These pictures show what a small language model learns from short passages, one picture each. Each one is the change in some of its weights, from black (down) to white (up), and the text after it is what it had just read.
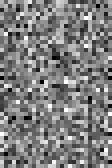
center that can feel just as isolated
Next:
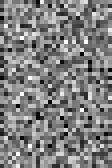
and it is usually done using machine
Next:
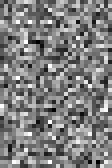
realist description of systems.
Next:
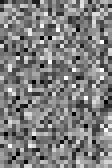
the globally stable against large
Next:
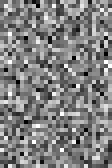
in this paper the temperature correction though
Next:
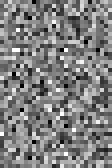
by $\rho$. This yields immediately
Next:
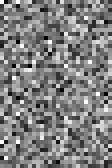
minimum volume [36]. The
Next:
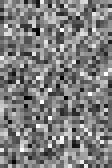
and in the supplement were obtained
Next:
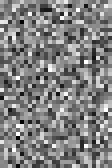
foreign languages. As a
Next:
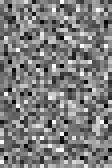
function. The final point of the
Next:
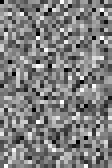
three auxiliary parameters of
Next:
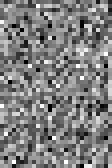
This retrospective correlational
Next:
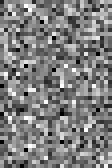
Findings from the interview revealed
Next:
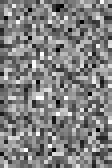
I. Proctor Foundation,
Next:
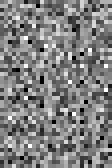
is, in fact, consistent with
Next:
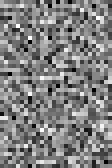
R and Ishrat
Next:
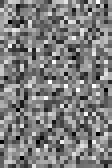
efficiently retrieve the stored
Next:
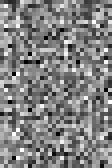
Author Ronny H
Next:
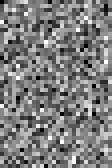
among the variational workflows.
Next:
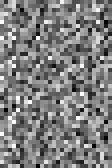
Our numerical results are consistent with those
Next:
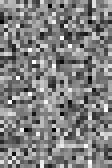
result, the back and forth
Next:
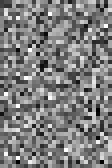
profile likelihoods. It should be
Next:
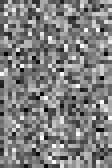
of shares. In the research
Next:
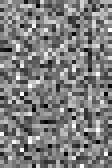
is nearly as good as those typical
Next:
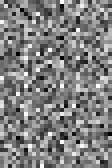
The momentum space integral defining the equilibrium
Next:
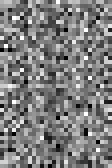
haven't followed the
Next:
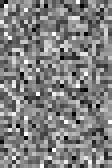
cases in which the fraction of agents
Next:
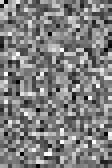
running locally on the computer and
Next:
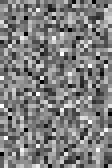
other essential traits of life).
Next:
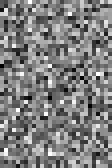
city applications. Nevertheless, we will
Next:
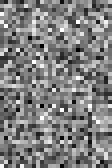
this regard, by putting the
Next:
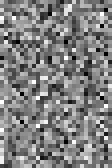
show \begin{eqnarray}
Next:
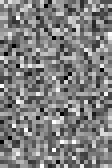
takes on values in the range from
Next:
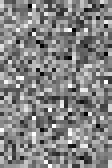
{NoStop}% \bibitem
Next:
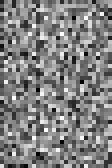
of insulin, and/or
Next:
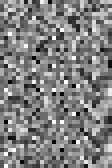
to fluctuations in the density of
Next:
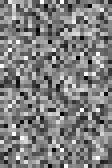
panel is the gas volume between the
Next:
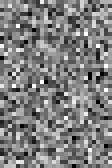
we do not see the corresponding contribution
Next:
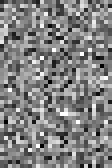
the 100 trees generated for each
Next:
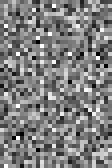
but from the prepared samples. The
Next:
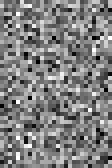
(CFRTP) is
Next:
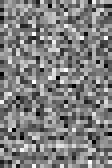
and stores, using larger and
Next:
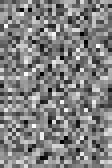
a variety of phases and the quantum
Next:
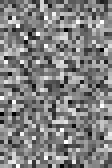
Riau, Bangka
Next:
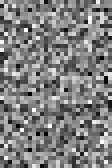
information see Ref. [24].
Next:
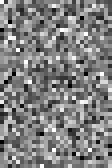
Here, the discretization of mentioned
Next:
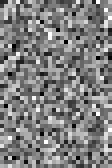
supported micromechanical explanation
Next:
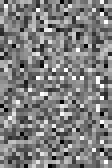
three families according to their
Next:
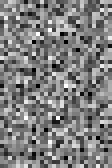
was performed using Helicon
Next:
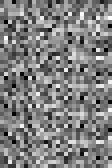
private coded caching problem
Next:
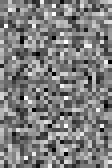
for children will certainly help children
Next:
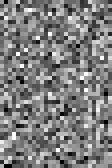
soil samples were collected during 2016.
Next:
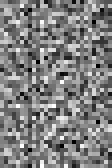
H. Kim, D.
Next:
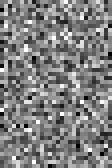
transform of the stream function,
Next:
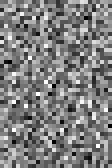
that there is no continuity of
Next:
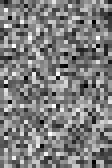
Logistics Service
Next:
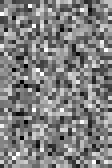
two. It is in this
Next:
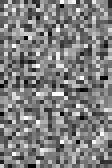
of signals of the coils
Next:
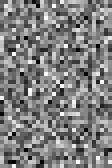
in the study; however, those
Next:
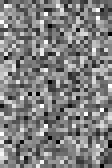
the most accurate? 80 20
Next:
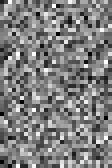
ICT in cash management practices
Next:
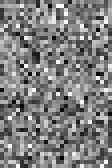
dilute HCl and extracted with
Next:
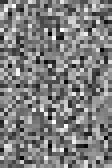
interest is the clear change in the
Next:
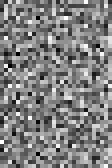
process within the family system. The
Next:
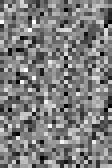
$\Lambda$-term in Universe
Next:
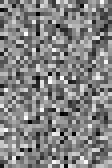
the $[\l ]$ which
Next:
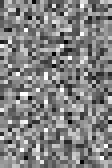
by John Abraham,
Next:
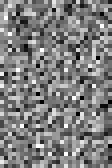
improve their hydrophobic property
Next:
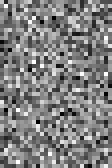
point, as shown in Figs.
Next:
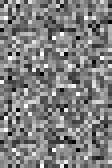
formed due to the nature of the
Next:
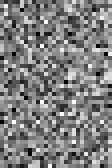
Presentation of the common forms
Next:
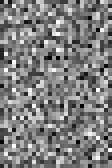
with PBCs. Edges
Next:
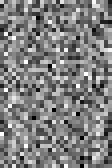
detectors of which the resonance energy is
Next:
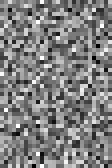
a view can be adopted that there
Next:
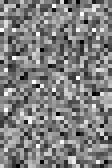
Cognitive framing entails
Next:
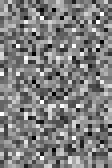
It is generally accepted that fast
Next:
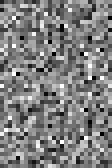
the SU UMa-type
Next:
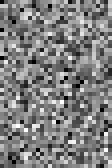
nucleation and Aitken mode
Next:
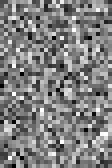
line with the schematic
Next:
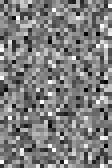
constant $\alpha_0$ we
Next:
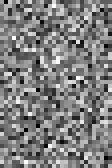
stress between analytical methods is less than
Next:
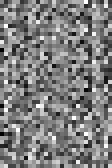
practice training manual was produced as
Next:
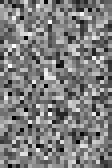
fabrics in the presence
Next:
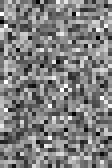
it stored? Who has
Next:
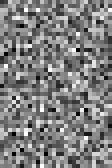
solutions. The boundaries are the horizon
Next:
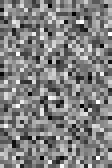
and Sandu, I.
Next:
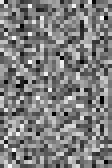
The findings of this study revealed that
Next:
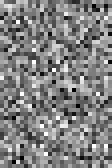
\affiliation{Stanford Institute
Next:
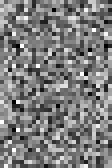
indices of those identities have
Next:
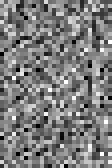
Further studies through a detailed clinical
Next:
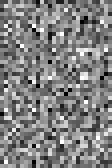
Method and the Indications of
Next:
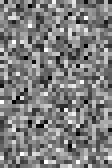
glass-glass transition in an
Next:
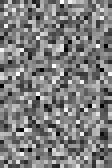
of a free-fermion
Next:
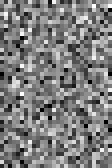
be different depending on both software and
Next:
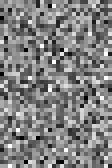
or hypothesis and each directed edge
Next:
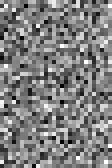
different finite differences schemes. A first
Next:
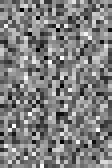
a shift of the soliton spectrum
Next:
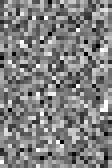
into the non-linear phase,
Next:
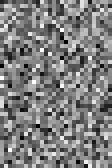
the most common techniques for their
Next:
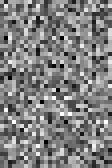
beam position for each beam with a
